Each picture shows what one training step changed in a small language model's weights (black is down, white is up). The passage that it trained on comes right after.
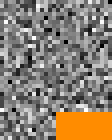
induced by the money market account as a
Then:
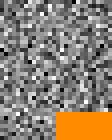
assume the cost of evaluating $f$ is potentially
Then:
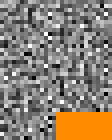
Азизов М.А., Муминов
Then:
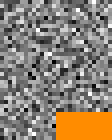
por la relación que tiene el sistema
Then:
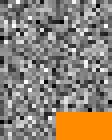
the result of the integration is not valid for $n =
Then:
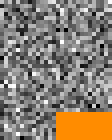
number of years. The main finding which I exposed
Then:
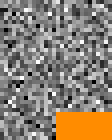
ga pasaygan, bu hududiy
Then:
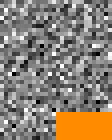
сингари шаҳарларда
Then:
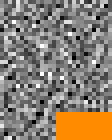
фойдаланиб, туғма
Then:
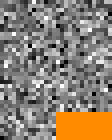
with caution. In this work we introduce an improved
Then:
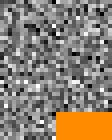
r_q(x) $ is a continuous
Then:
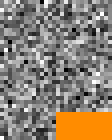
these conditions, the photon reconstruction efficiency is larger than
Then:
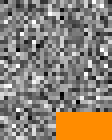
phases were recently predicted (*15*). Different
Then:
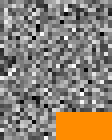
Respublika ilmiy-amaliy
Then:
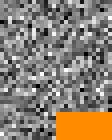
regardless of the initial separation between the states and trajectories always
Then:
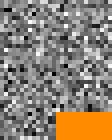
ознаками і густотою
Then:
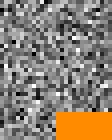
the redshift can be used to model the relation between the two
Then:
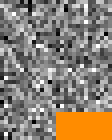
(3) не нарушится,
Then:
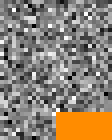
Association. ५. DSM
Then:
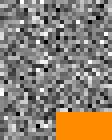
into a natural action of $g$ on the coefficient vector
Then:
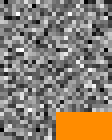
j\in J\}$ be the set of
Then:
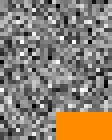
المسلمين في المملكة
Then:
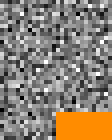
$Y$. $f$ is then called a factor
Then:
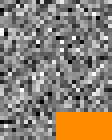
the study of loss tomography. Define event
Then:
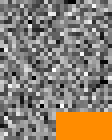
Sonora analizó la posibilidad de
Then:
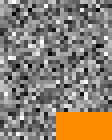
Using \eqref{gg} in the first equality and Proposition
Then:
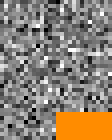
reduction process, the spectrum was normalized to the continuum order
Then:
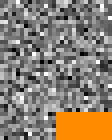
\tilde{\phi}}{\partial n}n,$$ where
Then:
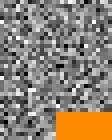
развития ботанических садов.
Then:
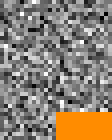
os processos de recrutamento &
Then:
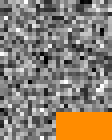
of the $\{1,2\}$ node are the leaf
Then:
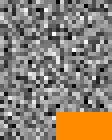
function. The $Z_3$-symmetric effective
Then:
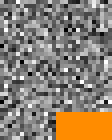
g})$-finite function $f:G\rightarrow
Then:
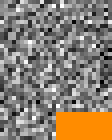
anomalous Hall effect in spin-orbit
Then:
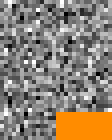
{Spectral Analysis} Within the source regions
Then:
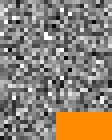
can become a good approximation if bus dissipation is
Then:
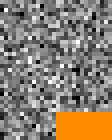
of degenerations of complete intersections}
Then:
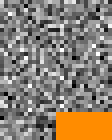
The magnetic field of our Galaxy was discovered
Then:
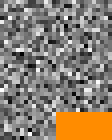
niet. Het is de taak van
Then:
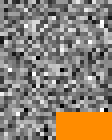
a relação entre níveis de T4 e o
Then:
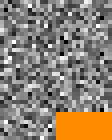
konstruksiyada sostavidan
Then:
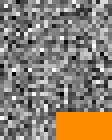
the mixed state may well consist of a triangular lattice
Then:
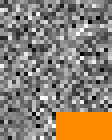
спасение «Святой
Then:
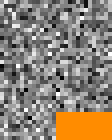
rather by the participant’s visual inspection of
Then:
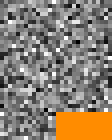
ko'rsatish, nimani
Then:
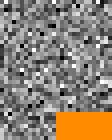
the coefficients $a$ and $A$ with respect to
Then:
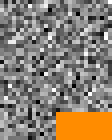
involves only the eigenvalues of $A_{1}$. As
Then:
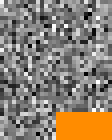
hyperfine levels (i.e. all transitions
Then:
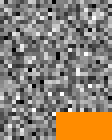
echelle spectrograph (UCLES)
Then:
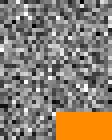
again invoking the H\"older inequality we infer
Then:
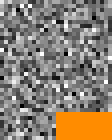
line) and overall cost of the practical restart schemes
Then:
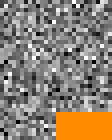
the other based on partially-connected arrays of
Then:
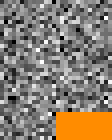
التحرير الفلسطيني في
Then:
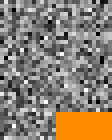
by observations. Generally, a strong magnetic field and
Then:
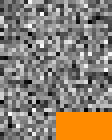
theory of gases. Existing models assume the scale
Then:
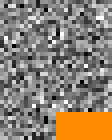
might be able to improve Theorem 1 significantly by determining how
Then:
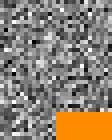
Социалистических Республик //
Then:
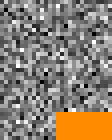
models, i.e. it would be a game
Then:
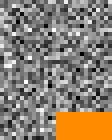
змінила традиційні
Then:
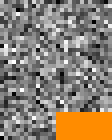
following corollary, which provides an analog of Theorem C.
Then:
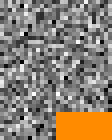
unitary representation of $\Gamma$ into the normalizer of
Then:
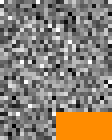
alıwshılar tapsırmanı
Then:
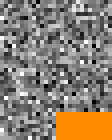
with a one-directional flow of information from the
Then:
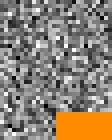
mulai mengadopsi teknologi
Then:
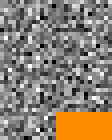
навчального закладу змінює
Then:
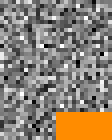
electroweak WW production; for the
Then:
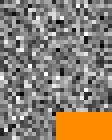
heuristically solves the multi-objective
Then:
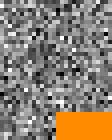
the Tribonacci number offers no satisfying pattern
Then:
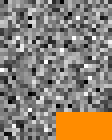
Tabel 1 Data Hasil Analisis
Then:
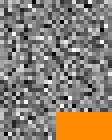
joriy qilish va sifatini oshirish
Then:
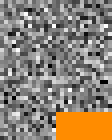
bo'lgan olib kiriladigan
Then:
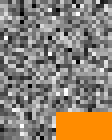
the weight $\NZ$-grading filtration
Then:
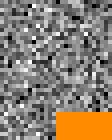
at redshift $z$, \begin{eqnarray}
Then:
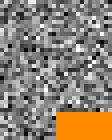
The average velocity $v_m$ of the moving
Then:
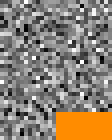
Understanding Conference (MUC-7)*.
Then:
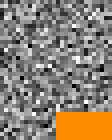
well in practice. Hence, evaluation of the constructed
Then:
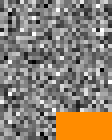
integration over the divisor $\Pi$. As in
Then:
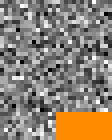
Kısa⁷ Atıf/Reference:
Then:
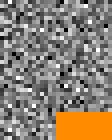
a physical measure}. We then give more details on recent results
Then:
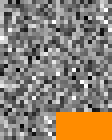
entrevistados, em resposta aos problemas
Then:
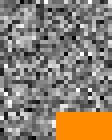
process of Knowledge Discovery from Data has been
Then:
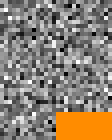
kolaylaştırmış hem de
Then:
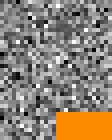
single cusp, and let $H$ denote the
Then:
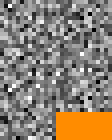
дунёдаги барча тиллар
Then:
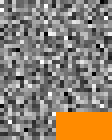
bu tarozuda har bir shaxs
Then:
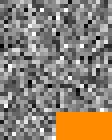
тоже называется башней.
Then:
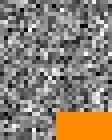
of \cite{osttw}. See Remark
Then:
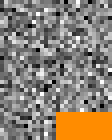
probabilities. \begin{proposition} For all
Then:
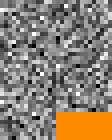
respond differently to the evolving matter distribution with a behavior
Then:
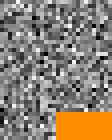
second order scheme was used, while for the other governing
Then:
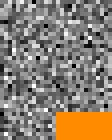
davomlilik, takroriylik,
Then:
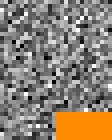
TF coil, the first dominant component is the
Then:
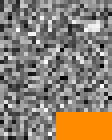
by PCA, to choose a feature from a set of
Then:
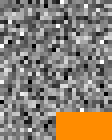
$x$ is an {\it invariant periodic point} of
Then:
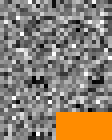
users incentives has alleviated localised grid
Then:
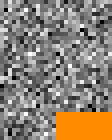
The Keplerian model describes the planetary
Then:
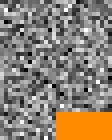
de promover una visión holística e
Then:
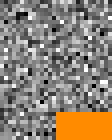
local escolar es el elemento material en que
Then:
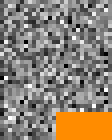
лектора, його ерудиція,
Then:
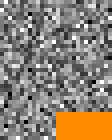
Tribunal, articulam-se à
